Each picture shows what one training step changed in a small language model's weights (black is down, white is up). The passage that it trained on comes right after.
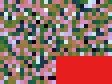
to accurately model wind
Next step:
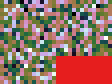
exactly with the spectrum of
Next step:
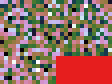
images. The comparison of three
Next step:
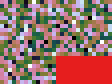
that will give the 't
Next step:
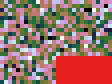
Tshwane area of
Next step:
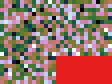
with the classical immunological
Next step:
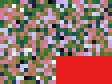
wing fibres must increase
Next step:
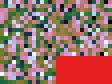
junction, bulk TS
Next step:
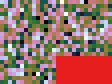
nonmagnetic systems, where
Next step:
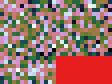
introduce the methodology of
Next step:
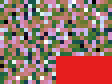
The innermost
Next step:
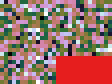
studies and ancient
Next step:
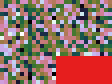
interest in deviations from
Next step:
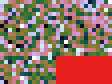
constant gap away from
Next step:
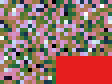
be accurate in our first
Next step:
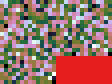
information available would allow many areas
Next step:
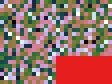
treated by A.
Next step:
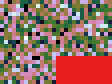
using the material we choose
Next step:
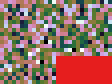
arteries supply
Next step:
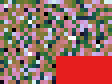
motivation variable significantly affects
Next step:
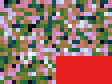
use) influence patients'
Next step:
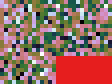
$\ell$. We define the
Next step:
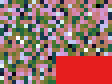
that this molecule is an
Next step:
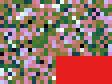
neutrons (upper
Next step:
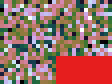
and Arsenic
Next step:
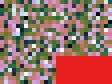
functions of the edges variables
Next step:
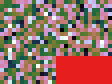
in the flat spacetime
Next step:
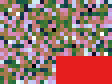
to detect the fake
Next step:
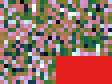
household level.
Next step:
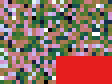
between globules are
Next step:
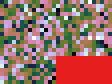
a small value, making its
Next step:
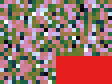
in the exploration and
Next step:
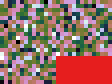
is a material parameter and
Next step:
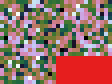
to explore baryon
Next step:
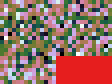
quantum walks can
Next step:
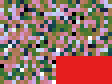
of the evaluation was to determine
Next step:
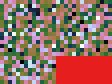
Negotiating a
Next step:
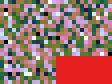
\newblock A generalized
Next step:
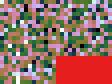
the AGC's code is
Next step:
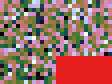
from Japan's
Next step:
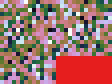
obtain $N_{\pi}
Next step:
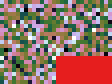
the fields of energy, environmental
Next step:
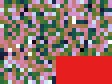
of $A$. The
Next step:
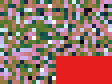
torus. In this
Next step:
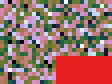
do not show the second
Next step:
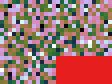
Technology, Dalian
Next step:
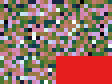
5 spin-degree
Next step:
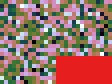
fermions, and work out
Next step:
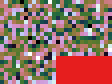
transition via the intensity of the
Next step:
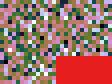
Table 5, the estimated
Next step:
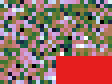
dependence of the magnon
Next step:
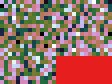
understood to be a
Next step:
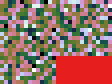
is driven by two
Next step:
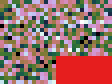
- Mothers who are
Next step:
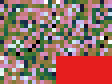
apart from the
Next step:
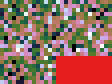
large $\tb$
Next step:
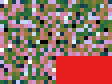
sexual content.
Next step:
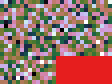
does not appear to be
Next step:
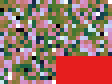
crossover of
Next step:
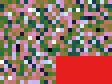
predecessor and successor
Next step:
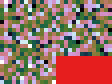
the normal anatomy
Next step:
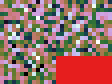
model (e.g.,
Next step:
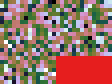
and biodegradable
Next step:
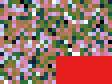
expected distribution of flux densities
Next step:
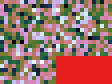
}a\right) .
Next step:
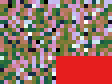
is i.i.d
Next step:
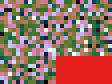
differing in the induced
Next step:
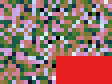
extraction of the most
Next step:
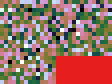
the regional to the
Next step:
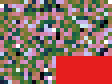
datasets, indicating that
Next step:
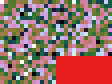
this setting might be related to
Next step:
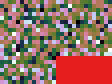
database of potential stellar
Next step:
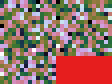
a 95 percent respondent
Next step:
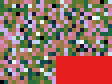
three SDSS areas.
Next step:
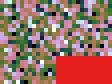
sheaf of degree 0 can
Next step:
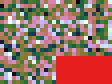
traditional methods? -
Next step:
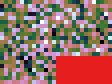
countries' main sources of
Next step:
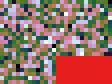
outgoing states. To
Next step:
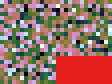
the system to an eigenstate
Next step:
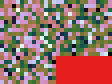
comprehensive measures to
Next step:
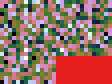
an infinite number of
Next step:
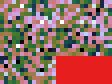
Interchanging the
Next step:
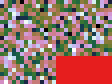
project is cost effective if we
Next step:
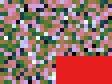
the normalization of the
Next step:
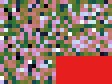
CRs. All cases
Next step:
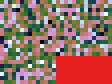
These rate kernels are
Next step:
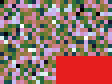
of the cube where
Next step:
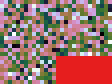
or (b) any
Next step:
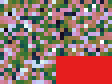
species is not common, but
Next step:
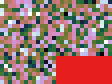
formed per tree, number
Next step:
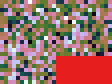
such monodromy groups
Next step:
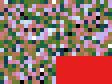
human nature, which does not
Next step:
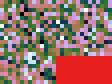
of growth and 60
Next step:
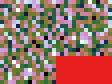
that follows. Figure 2:
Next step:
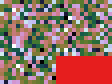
been submitted for evaluation
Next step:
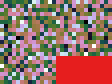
constant and the speed of light
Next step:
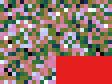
ratio specifies the
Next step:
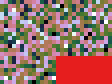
contributing directly to the
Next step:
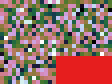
this definition, the outer
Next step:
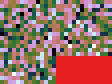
the consultancy had
